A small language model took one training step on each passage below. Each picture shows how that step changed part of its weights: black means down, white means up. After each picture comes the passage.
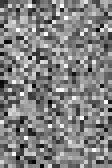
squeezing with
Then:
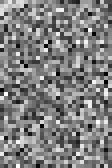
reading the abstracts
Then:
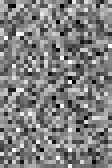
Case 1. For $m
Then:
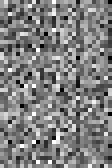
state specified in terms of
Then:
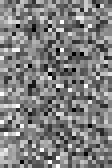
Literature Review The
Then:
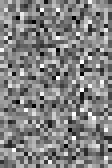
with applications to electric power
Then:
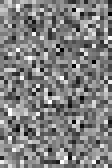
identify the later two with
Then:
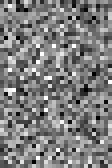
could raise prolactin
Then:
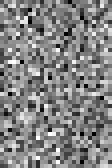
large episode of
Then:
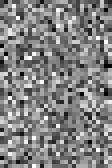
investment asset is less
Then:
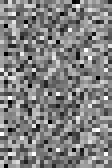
realizing an outside and an
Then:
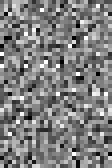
Permissible value as per
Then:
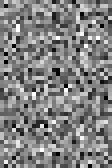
and the desired confidence
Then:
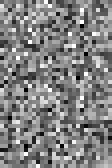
and $n$. As noted
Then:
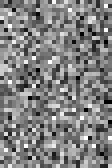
is noteworthy that
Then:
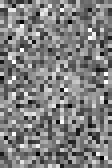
$\CG$ in any
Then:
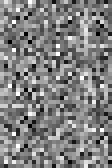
the Julia sets of these
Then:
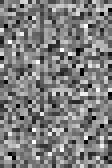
polymer is shown in the
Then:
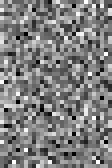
applications of Chitosan
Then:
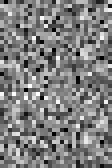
using the techniques presented here. In
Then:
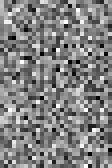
is fundamental to study it in the
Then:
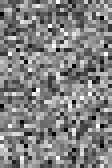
estimated $\Ca$
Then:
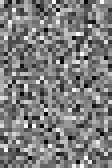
Influential positive and
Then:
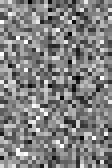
showed no significant results related to
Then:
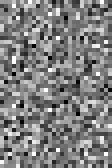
flowers from the outside,
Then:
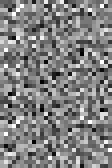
“The ‘e’ in
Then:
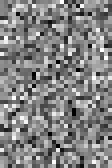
Next, L C M's
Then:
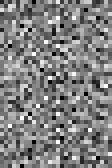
Solidification Simulations
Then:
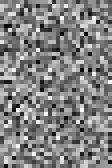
the interaction of an electron with
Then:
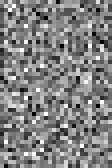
failures and hence treats all
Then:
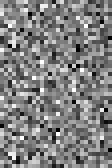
Therefore it is reasonable to
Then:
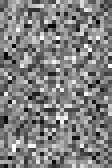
and recommendations will
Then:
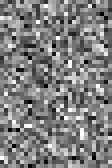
flaws, and we
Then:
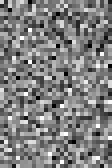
is dominated by the
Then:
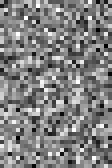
it meets the following four
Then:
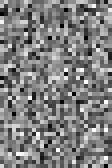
available at FigShare
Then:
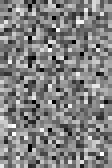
{\it La Place,
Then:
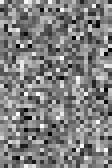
with residue $\gamma,$
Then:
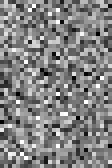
these datasets, and do not
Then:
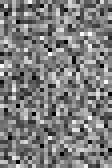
point is a neighbourhood
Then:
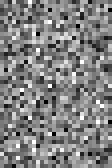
is spreading around the
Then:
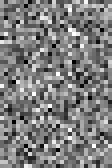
\new{ $\lnorm
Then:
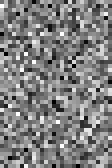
and accelerate diffuse
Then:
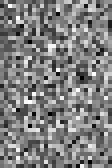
students' academic performance
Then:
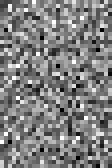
We define $\left\Vert
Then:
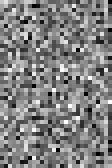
Fe-based core which is
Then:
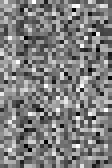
the approximation property, a positive
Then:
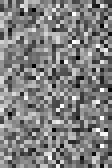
constituent steps, the
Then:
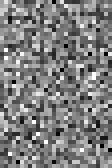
in this study is the scene
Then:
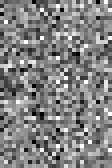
Shapley values provided
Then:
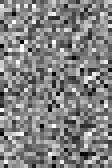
calculate the average gas fraction
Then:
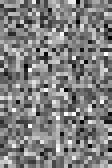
seven level inverter.
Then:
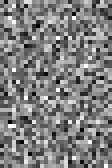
factor was looking up,
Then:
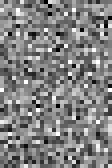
with $k$ D2
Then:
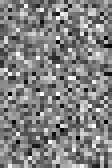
and value, and address social
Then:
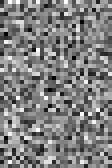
more dishes could prove
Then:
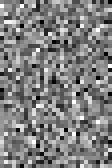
we state exact formulas and
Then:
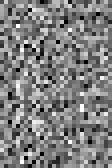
great deal of interest also
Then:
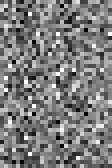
\cos(x \pm
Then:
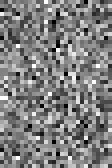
we show that there has to exist
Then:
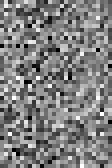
at two nymphs per
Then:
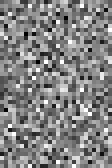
increasing and will continue to
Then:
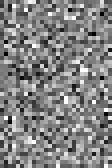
not a rational-distance
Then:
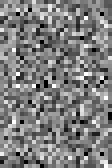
set of non-trivial maps
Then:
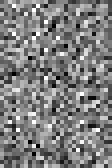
include the relaxation on the
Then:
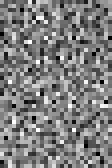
two units, then it cannot
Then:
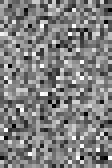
PA to filter~out
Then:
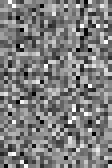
in some limit. For example,
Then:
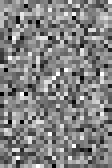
of gestation. If due
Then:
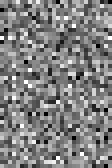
$T$. Following
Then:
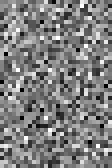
and community events through
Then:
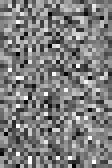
in UKIDSS GPS
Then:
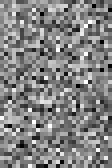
information describing the resource is
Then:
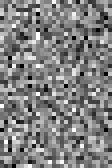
of star cluster formation that
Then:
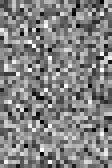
Sixth graders need
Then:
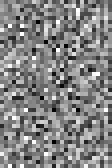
all the way down to the
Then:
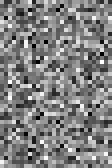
\exists \beta \in
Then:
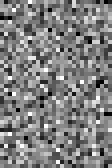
effect of optical cross-talk
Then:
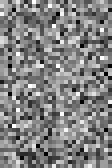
of patients knew that
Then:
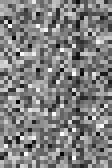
see that the three constructed lines
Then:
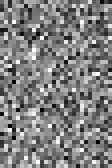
Using the integral version of the
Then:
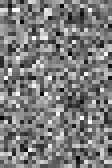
((6)) may represent
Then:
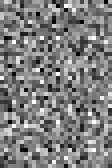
power plants. To meet
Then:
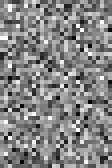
but a winding one that
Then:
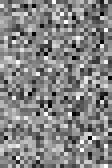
confirms the ability to
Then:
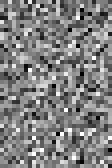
thin film. The
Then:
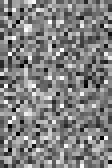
of all crossings of the
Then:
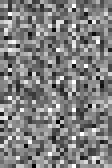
next step after determining the order
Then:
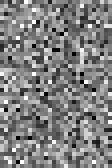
certain types of waste from
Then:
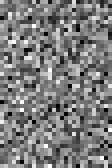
data obtained from the field shows that
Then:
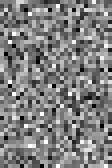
entropy. For a higher
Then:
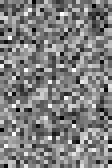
animals from day
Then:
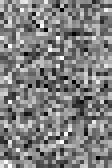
- Zheng, D.,
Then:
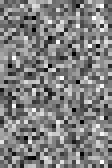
out around points A, B,
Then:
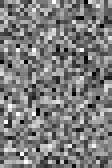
of Suffering:
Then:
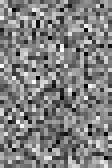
Full Duplex,
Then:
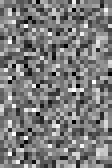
obtained using the finite element approach,
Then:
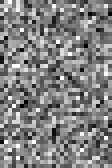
All the elements along the
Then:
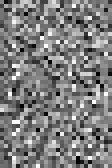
\end{equation*} We conclude
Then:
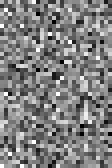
phenomenon handled by
